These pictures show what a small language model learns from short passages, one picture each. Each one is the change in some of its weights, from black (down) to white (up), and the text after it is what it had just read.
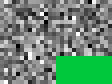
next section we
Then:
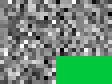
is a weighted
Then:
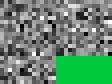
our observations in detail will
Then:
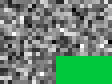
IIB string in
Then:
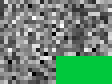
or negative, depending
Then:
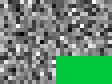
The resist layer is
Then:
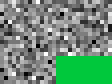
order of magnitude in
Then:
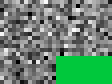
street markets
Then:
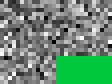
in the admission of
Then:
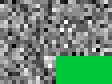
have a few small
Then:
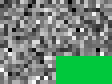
of a passage
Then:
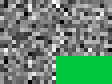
protons). The
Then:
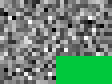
Lagrangian of
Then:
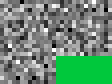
have underestimated
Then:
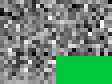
data exchanges is
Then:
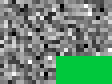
social inclusion of the
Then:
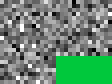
Mean Score
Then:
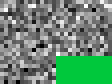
is possible to multiply
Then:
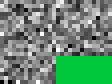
too, because at any
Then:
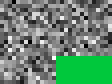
research on advanced
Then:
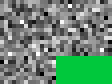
which the dog's
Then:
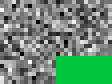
contours for the first
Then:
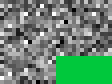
of Al, Mg,
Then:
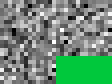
using the raw data
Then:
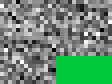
contact with these organic
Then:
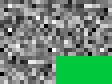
were injected with
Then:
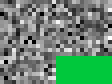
the relation between the
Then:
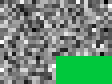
government in the form
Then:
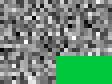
3. Reflection
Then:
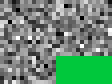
of interest) and compared
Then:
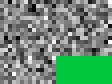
played by the
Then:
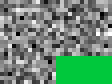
a better understanding
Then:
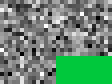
learning at the University of
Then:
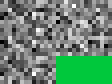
on a political
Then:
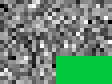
thus build a
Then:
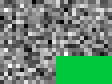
rate for protection
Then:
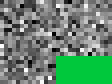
Board MS
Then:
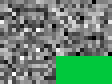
the reduced free energy
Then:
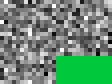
happens while other
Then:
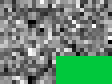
5 reports the
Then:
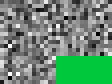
worker failure,
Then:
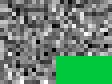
the SNIa
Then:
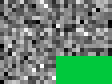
By empirically
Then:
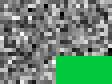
long time scaling $\langle
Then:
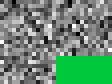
from an increasing number of
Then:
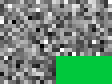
versatile application
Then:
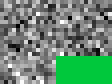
reaction mixture
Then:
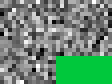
\bar Q\bar
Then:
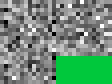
three days is best
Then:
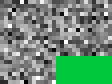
ANR works are
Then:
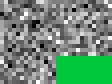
Cell voltage
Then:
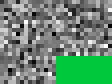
the strategic vision,
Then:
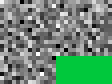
- Georgie
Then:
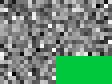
by PCR,
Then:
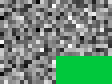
most of the time.
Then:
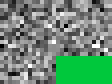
after providing them with
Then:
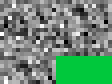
become more widely
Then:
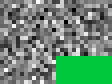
and blockchain to
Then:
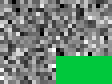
of the electrical
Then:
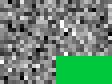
may successfully
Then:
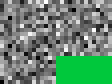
of smaller sample size of
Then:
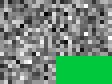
phase due to the different
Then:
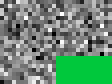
C enrichment.
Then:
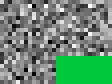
components realized in
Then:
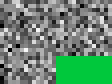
three different levels: -
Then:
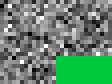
pad Fig. 3.
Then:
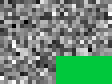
rate density supplied by
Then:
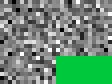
of the participants
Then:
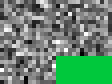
In this model, the
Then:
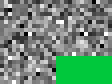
it is modular,
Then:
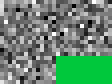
The formation energies
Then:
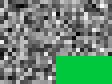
system. In particular, in
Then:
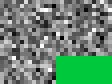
supplement tablets
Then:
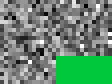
mixing term is
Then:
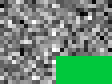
improve faculty and
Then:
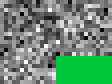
were also investigated in this
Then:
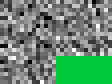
backdoors. \\
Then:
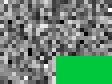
grav}$ is given by
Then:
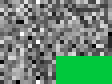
development of people,
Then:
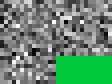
Shiny interface
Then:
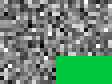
density component B_2
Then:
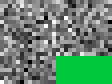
producer to consumer.
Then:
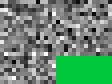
functions of the DIS
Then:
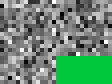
other liquids
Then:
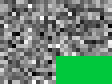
the SM split has
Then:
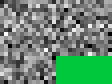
does not model a specific physical
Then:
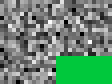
and the ranking
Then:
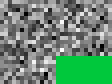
can be expanded in
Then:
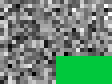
a new theme or
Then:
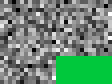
of the chemical
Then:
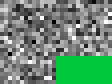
campaign of
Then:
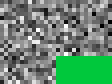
an SN~Ia
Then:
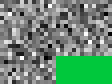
large for recommendation
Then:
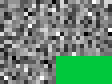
\S spacetime, its
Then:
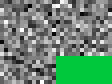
implementation, the MI
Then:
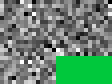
electron micrograph
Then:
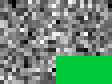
using the following command\\
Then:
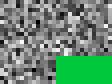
when the number of particles
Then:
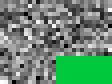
the standard deviation of
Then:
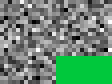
orbits} The
